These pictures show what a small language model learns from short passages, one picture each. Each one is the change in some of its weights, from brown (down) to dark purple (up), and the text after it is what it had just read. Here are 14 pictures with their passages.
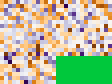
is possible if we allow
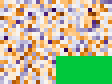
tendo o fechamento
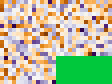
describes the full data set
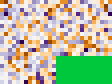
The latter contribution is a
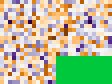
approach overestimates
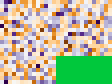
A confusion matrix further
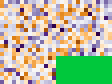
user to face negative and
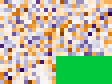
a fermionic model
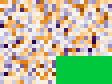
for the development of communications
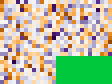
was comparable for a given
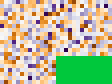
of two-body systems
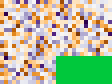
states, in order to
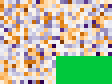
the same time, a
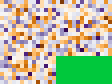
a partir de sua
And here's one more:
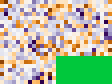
The goals of the
